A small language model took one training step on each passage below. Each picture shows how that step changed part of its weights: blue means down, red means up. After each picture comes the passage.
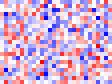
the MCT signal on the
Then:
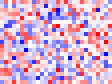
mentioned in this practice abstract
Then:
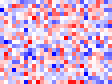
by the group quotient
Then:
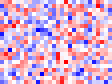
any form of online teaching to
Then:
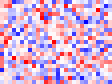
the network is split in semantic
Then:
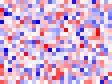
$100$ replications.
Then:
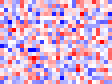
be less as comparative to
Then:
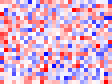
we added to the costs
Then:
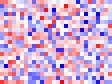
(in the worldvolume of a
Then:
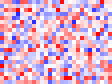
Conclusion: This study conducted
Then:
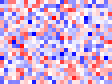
height and radius of the
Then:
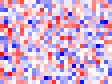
me for several reasons and
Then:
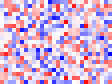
the state space $\Gamma$. The
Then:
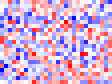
black line corresponds to the measured transition
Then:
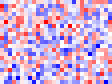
be reserved for later
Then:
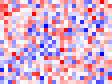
laboratory settings they have
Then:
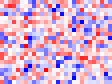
contributes to, among other
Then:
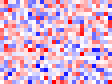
mechanisms have already failed to
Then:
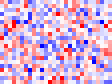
field should be essentially identical
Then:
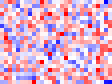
astrophysical objects such
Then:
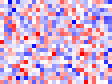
normal star-forming disc
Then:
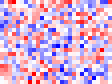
the grating efficiency parameter is
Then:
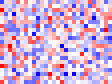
Investment Bank
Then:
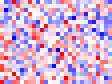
scaling dimension $d$ of the
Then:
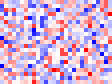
and Technology, University of
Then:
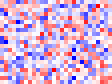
sources (Coady et
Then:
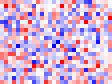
6 sessions for toe
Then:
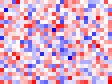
well, where, they both show
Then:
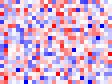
pupils' reading
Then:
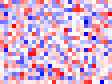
be based on different information.
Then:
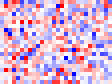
James' racial
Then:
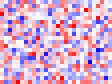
a detailed review of past research.
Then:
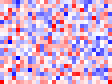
standardized scoring system to
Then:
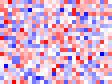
is then to find expressions for
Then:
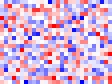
\quad (7)$$ where
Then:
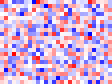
attractiveness of functional
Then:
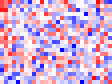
mathematical expressions which consist
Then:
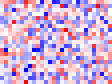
Higgs coupling at future
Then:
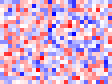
is the use of array
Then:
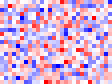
individual (N11B,
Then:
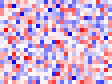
climate and peace
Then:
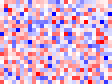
samples to the presentation from their
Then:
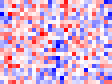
all the studied boundaries the fit
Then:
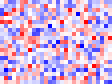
ABSTRACT The
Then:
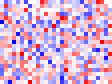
dealing with a normal star
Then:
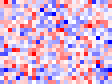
Rev.}\ }\textbf {\bibinfo
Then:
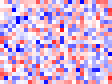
time. The impulse response
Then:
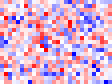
where members are implementing
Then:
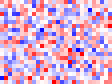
are similar to KD in that
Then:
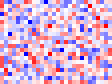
\in T$ in a
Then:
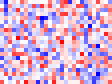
obtained by the hydrolysis
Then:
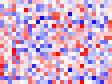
etc.) in which they are
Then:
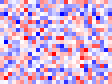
variance (ANOVA)
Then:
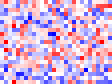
represents the power necessary to produce
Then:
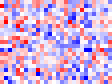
method of seed selection followed by
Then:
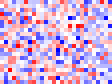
beneficial properties of a
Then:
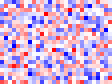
and again with investment of at
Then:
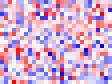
be recycled to high
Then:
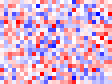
the added errors, we can
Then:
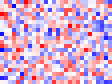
independent of the climate
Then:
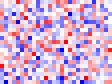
in a transport request,
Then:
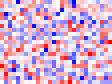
will exhibit cusps,
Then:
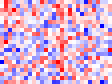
the demands of society.
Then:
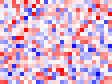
Suppose we consider an
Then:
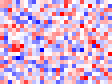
across two contacts can be defined
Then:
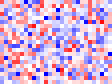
approximately to $F_{-}^{\rm
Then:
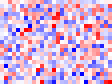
PCOS. - c)
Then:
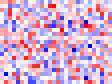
\caption{ Entropy production
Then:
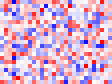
readers to more accurately assess
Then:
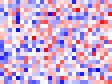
method is proposed to avoid potential errors
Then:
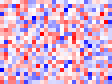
The Upwelling Water
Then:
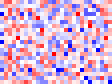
limited detail, often presented as
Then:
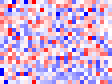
approach considers linear cost functions associated
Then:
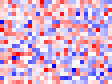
according to \begin{equation}
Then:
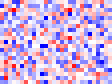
usage and patterns of
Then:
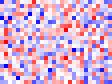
the presence of perturbations can
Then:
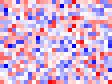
be replaced by an appropriate
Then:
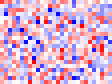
experiments were carried out subsequently at
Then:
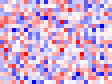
forms and duly
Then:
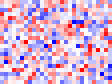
may be modified, compared to
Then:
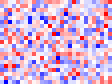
to its valorization and
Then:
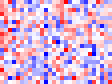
expressions into Eqs.
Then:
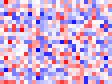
cost sharing. With the
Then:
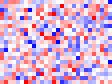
this, patient may know when
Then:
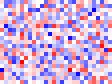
ePIE at 50
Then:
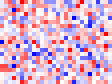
Still further research is going
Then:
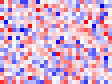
Lemma. If the
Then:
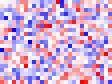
per UE performance parameters that are
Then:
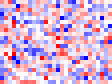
presented here should encourage the
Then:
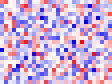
network structure of polymer and
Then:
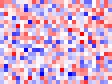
is mapped to a position
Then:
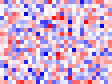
ecosystem for public
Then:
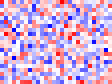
design for offline and foreign
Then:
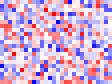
written in matrix form, the
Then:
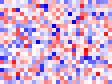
Bezerra da
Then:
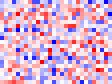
the parabolic curve
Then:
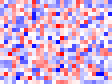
M5 GROUP II
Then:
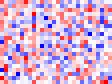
and Services Joint
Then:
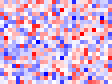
analysis} Let us consider only
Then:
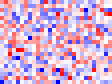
control group, but the parameters did
